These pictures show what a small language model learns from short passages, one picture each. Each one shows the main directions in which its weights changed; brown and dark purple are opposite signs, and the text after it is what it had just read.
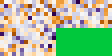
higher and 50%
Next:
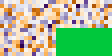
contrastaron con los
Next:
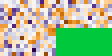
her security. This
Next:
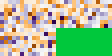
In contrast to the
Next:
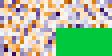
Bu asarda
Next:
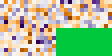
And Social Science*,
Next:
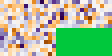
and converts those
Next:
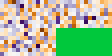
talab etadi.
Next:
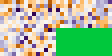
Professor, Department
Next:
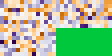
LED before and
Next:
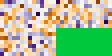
a retirando
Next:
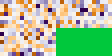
имеет перевод
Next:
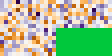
a partir del
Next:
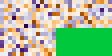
: Error
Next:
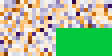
Indeed, as
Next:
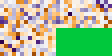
without patient interaction or
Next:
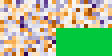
proposed a methodology for
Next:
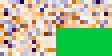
be in the range
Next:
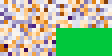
wire with the
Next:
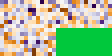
capabilities but does
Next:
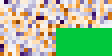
i revizije
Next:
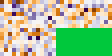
of implementing the
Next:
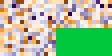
of the goals they
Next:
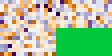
решения для
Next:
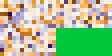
model ini,
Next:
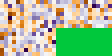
successful as I can
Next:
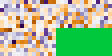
conflicts of
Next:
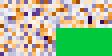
the unity of
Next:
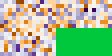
algorithm, which
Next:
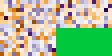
- Reference dataset
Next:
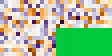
The proposed converter
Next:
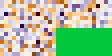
em trocas
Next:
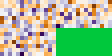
improving training stability.
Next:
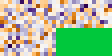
techniques because, the
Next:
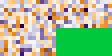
result that integrates
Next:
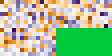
and/or analyzed
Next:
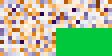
is seen from the
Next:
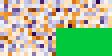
primes $q
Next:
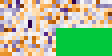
al docente a
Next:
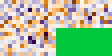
a premium value
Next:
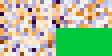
(i) to
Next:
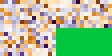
by a network of
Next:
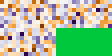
describing the experimental
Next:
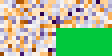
by using the
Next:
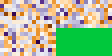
made of mild
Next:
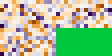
km até
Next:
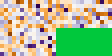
based on AI technologies
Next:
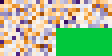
to yield improved
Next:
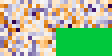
Design: A
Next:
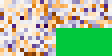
human immune
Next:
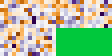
and the process
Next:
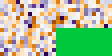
In this sense,
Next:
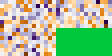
и средств
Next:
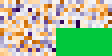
a P value of
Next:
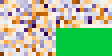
to increase the efficiency
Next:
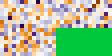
schets van
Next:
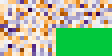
area in the left
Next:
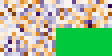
are cataloged
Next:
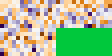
Therefore, the project
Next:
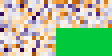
in group S.
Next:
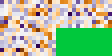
This leads to a
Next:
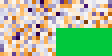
sur les thons
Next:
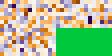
the designing of
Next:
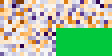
of the various field
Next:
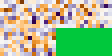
the IMS
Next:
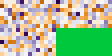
increase of fatal
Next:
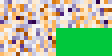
jack knife
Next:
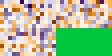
is outside the
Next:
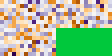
containing eight datasets
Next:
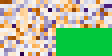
de colaboración
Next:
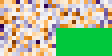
separate are
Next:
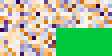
e redução de
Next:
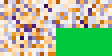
misura è
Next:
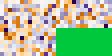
production process and,
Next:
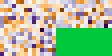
the agriculture activities
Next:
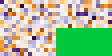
Conociendo la
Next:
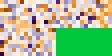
the errors and
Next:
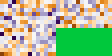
et al.,
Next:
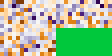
of the major
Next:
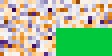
the waveguide
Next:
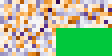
we consider an important
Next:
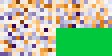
masala va
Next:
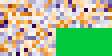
și exclude
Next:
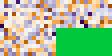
particular, if
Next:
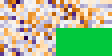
uchun kamida
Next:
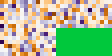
probably not have
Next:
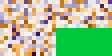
estudo realizado pelo
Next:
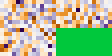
are. In this
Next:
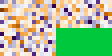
mixed secondary schools
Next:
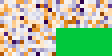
в процессе
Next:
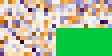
fibers, the
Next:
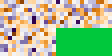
the marketing of
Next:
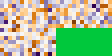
user stories to
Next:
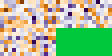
the country of origin
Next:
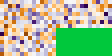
3) guru
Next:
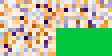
в Республике
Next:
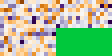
the medical field.
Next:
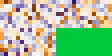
listas de
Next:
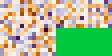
study aims to determine
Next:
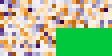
belonging and
